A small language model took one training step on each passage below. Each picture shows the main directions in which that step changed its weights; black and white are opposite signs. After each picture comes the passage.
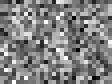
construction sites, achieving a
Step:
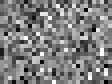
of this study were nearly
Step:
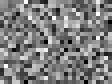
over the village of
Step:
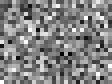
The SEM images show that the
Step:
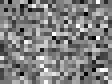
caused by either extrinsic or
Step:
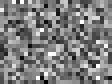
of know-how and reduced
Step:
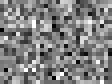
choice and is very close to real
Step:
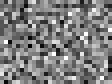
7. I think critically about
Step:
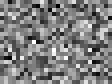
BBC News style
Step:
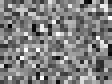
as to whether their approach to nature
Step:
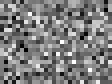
or sufficient time to achieve a
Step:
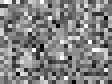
between MSCs and NB
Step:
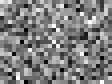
characteristics, and the year a
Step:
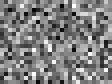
openly accessible from the
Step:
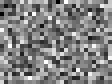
are just mixed, becomes
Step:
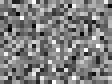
future use. Any additional
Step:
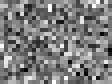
consider leaving is women who
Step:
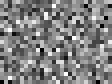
reference mixture in proportions
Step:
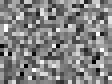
cerium(IV) in
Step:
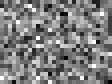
advocate more creative
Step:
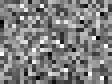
directly electrospun onto
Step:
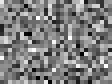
the programme, and the structure
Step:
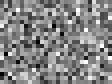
corporate level is suggested
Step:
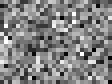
misi. Kata
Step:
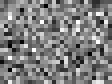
proposed converter integrated with an
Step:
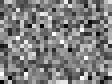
make difference between process of writing
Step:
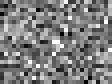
change. However, five of them
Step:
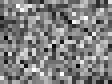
vulgaris*) are
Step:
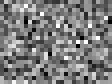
surfaces on each edge
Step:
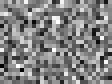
mechanism in the provision of
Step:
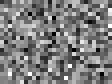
treatment or the control. Table
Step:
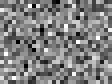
available on Zenodo
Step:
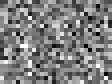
to resource The 'URL
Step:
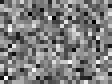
treatment at low frequencies.
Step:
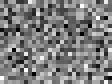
60mg was dissolved
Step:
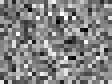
the financial performance of listed investment
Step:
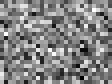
of High Strength
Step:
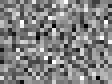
used to define the criteria
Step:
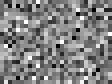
[19] In their study found
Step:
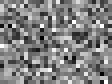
in order to monitor and record the
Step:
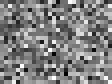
where the information is stored and
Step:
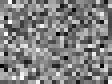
have identical effectiveness.
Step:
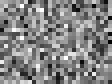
AGDH was stored
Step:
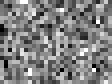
applications, cloud storage,
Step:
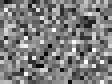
conditions Yuki into a
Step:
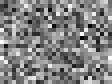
and, whenever appropriate, software
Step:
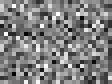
in phonological theory.
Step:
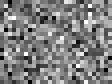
3 Representation of the
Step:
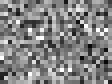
impact of scaling on WEC
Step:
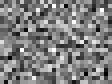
cycle where women cannot compete
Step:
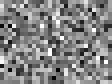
in the greenhouse study.
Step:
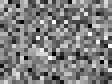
several researches. Data acquired
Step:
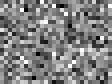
type. Let μ and
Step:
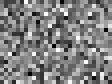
a structural neutron
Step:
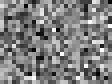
Seren Dincel,
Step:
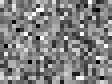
of Diclofenac
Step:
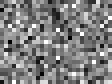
through inadequate waste and
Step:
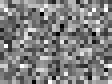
Hunt, G,
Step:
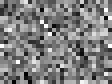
and they can help you to achieve
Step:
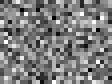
Project partners. 4.2
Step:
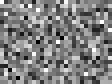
of cell ageing. -
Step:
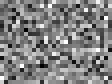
the neck when moving;
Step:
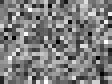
the area is restricted and
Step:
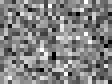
the importance of MA but also
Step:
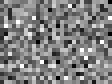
mucosa composed of
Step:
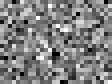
these countries. Researchers
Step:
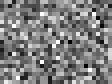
on Cuicuilco
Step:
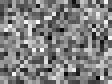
It should be noted that the list
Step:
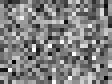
which is rarely conducted.
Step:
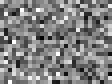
acceptable. Methodological basis of
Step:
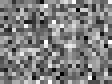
second author (and apparently
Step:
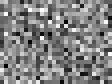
adaptive materials under saline
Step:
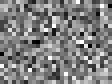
is reflected in the practice of
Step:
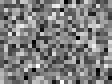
ratio equal to 0.07.
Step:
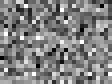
budget self.dim
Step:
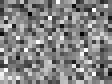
at the same time, some
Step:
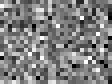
target of 90% accuracy, as
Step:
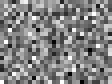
current form. My only further
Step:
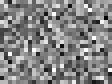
money, instead of
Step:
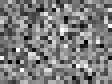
of the respondents grouped according to
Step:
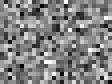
practice methods that support knowledge transfer and
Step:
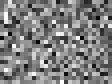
years. Noteworthy
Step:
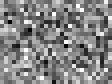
on the Maxwell
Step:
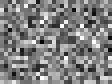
messages is much smaller than
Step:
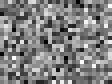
exciting and easy. This
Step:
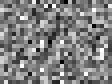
education competences levels have a
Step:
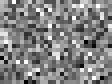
social injustice, are
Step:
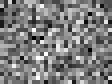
discover their quantitative and qualitative
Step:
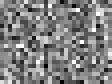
the territory in which it
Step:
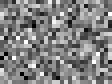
increase in the average temperature is different
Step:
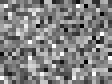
inside a regular nonagon
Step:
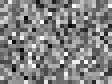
forage type grasses
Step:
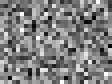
compressive strength Batch
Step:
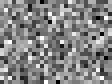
communication devices has been a major
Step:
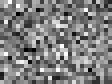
only one farmer grew it
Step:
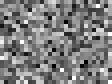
from a conductor positioned near
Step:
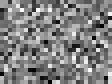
intelligence profile.
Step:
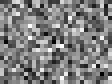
the top 30 sources Table 3.
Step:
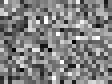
15.33 and over emphasis
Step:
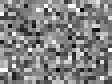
diversity, and inclusion in science
